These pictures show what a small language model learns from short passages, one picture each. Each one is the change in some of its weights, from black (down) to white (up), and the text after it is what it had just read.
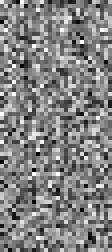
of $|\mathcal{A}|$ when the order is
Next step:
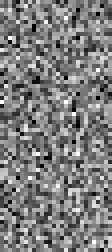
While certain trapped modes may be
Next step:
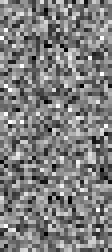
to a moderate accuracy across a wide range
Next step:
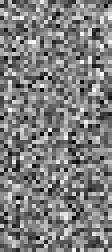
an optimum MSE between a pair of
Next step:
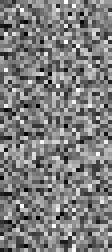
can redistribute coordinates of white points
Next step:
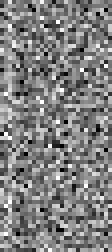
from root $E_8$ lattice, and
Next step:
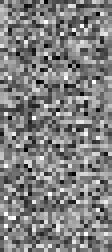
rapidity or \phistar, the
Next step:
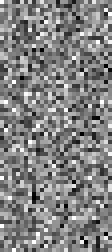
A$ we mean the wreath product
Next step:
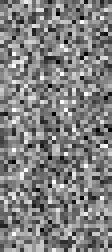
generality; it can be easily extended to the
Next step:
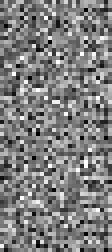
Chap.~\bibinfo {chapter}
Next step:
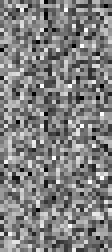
of the material to increase monotonically as the
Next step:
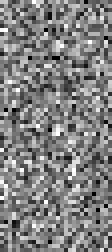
explicitly for small $x$ at the
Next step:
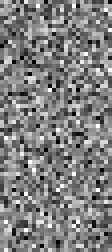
unlike the BH procedure, if Procedure M
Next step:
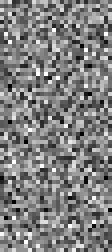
using the Neumann boundary condition, we obtain for
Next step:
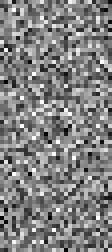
the same person, so the residual is
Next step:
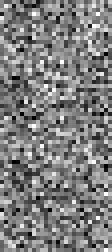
\times 3 \times 3 \times 3$
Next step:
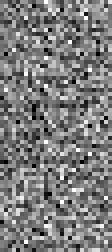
satisfying Assumption 1. \item $\varphi$ has
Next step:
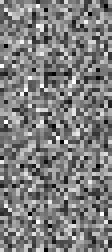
to orthogonal polynomials. In (1978).
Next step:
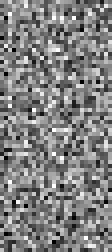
formula to all primes $p\in
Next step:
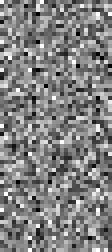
of He-I surrounding the wire,
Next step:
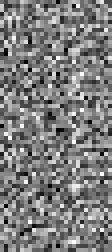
stars with counterparts found in other
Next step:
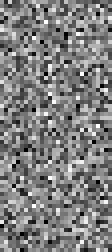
that the spatial distribution of radio sources is random.
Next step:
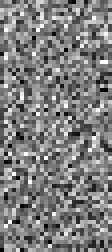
the cold gas is constantly mixing with the
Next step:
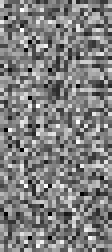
``habita't'' of abstract
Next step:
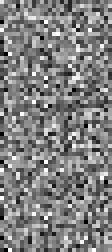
we are left with a stream of odd numbers
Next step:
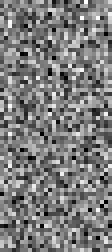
smooth and compactly supported test field $\varphi$ on
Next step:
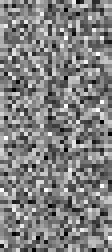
show a significantly shallower ageing
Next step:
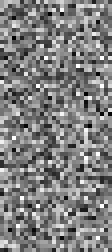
decay $\cdot$ linear scattering \bigskip \noindent
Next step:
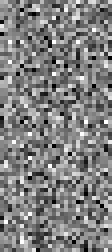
in closed form, we will be considering the high
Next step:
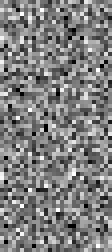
to $\proj^2$ which do not factor
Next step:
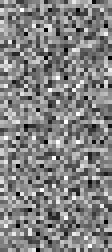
temporally varying Jovian
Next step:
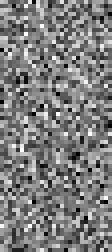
T = 0 limit can be used to introduce a definition
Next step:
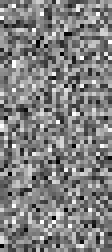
required the computation of exact proximal steps
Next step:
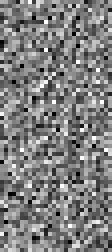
sequences of models at the mass-shed limit
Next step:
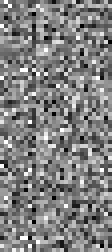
done in the following manner. Start
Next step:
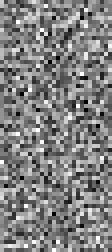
a quantitative investigation of adiabatic
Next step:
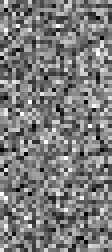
problem. \section{Graph-Based
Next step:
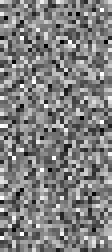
aiming to align client
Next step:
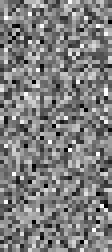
resonance peaks remains unaffected by
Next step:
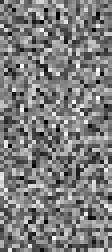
travel time, under empirically relevant conditions.
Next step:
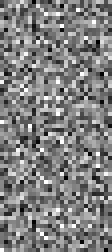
van Gunsteren W.F., J.
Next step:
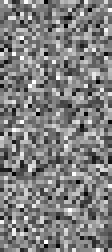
strength was 0.2 - 2.0
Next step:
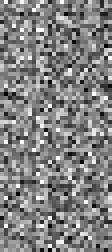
1. Pour les autres
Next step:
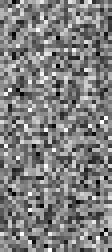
the relative $\ell^2$ errors of
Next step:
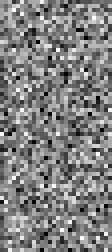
the intersection of $F'$ with a generic
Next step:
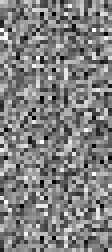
algebras. The tower of symmetric group algebras
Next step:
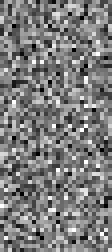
small if $\bar{\phi}$ evolves very
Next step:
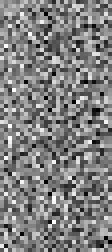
be a complete totally geodesic surface
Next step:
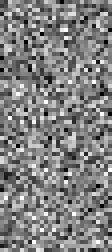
denote \begin{equation}\label{l2}
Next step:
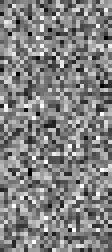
the above two equations are incompatible, and
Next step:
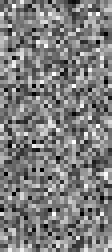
the sum of nuclear radii,
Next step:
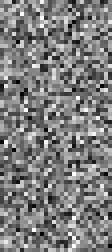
the current experimental world average is consistent with zero at
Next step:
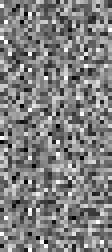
roughness bands is smaller, in the
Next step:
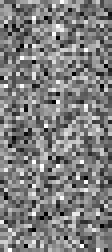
\gamma_g(G)$. Trees with this
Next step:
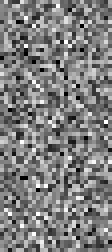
quantum binomial coefficients, for $r \in
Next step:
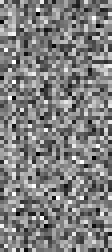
of simplicity we will still use the notation
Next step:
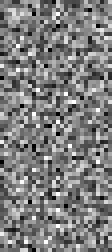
cavity is around ten times of that of one
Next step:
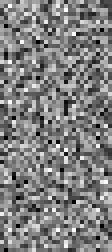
polymers. Both viscosities are
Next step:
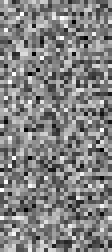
the statistics on the abundance of
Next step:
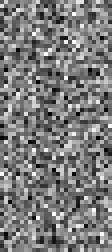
logical tables based on current needs and
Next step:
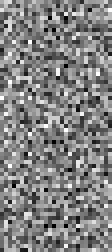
likely sample-dependent and not caused by
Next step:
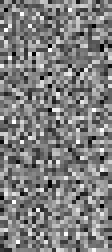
Just such a possibility was recently
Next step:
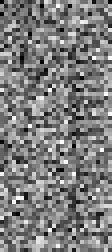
by the real part, \begin{displaymath}
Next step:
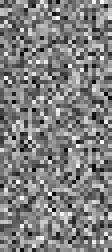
(c) Normalized PL acquired
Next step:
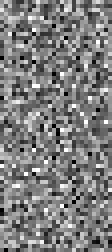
then examines how value flows between the
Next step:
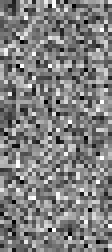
%\\ \null \hfill C/
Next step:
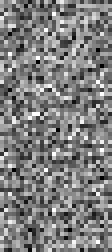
\end{figure} \end{example}
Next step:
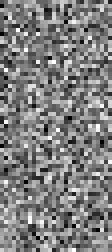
know that the Poisson bracket (6)
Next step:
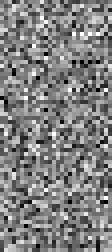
the asymptotic properties. The first one is satisfied in finite
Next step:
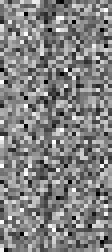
it here in a readily usable form.
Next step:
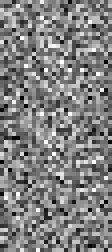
the quadric $\Im w=\langle
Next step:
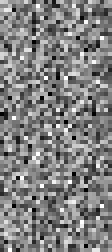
plane therefrom. We are hence allowed to
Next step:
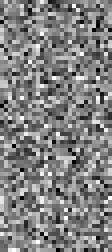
with respect to BoomerAMG.
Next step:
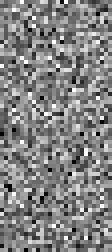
are nonnegative. \end{proof} In
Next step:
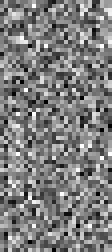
temperature MD studies on Mn doped
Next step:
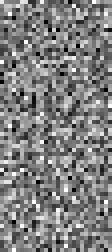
homology of the complex ${\cal C}^{\bullet \,
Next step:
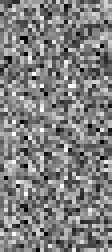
their applications grow exponentially, the availability of
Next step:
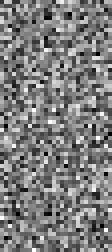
data by leaving out non-essential transitions
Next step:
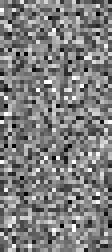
In particular, note that the coefficients of matrix entries
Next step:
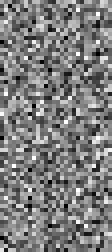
cycle without contact into two parts. The part
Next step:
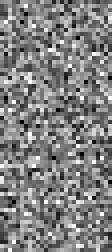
resulting in a decrease of the C/H and
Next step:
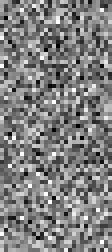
employ a machine learning formulation to
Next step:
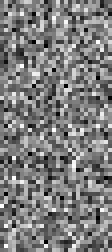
subsequent SN explosion. In the limit
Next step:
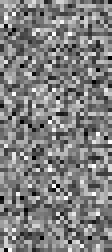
\emph{constant}, i.e.,
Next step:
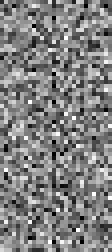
dynamic metamaterials, featuring
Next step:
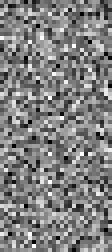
iv}, O\textsc{ v};
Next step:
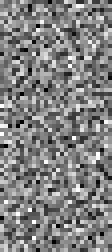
introduction of a single ancilla particle in
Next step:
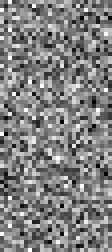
Our results help lay the groundwork for using
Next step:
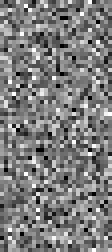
(101) plane along $\Gamma-H$
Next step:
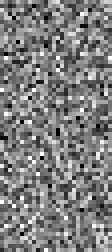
indicating that small scale power has little effect
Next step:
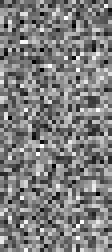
travel distance for both kinds of
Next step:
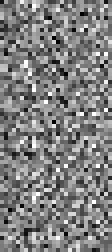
outcomes for a coherent state $\rho =
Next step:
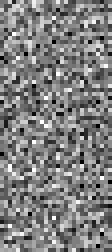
the relations~\eref{rel} into
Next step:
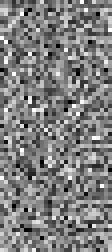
roughness during the running-in period when
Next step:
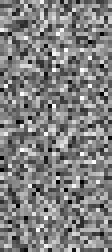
any subcycle $0<C<D$.
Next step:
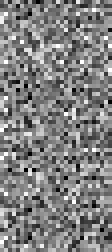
the Northern Hemisphere,
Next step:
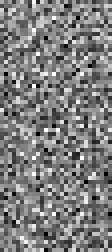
the identity of the two rescaled variables $(\ln
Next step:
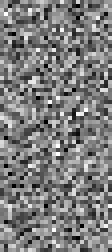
time analysis is of particular interest in some classes of
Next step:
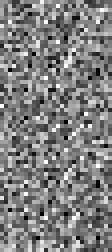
instruments are premature at the
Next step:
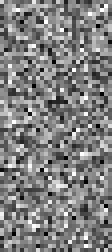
and the process parameters $\calP=\{m,
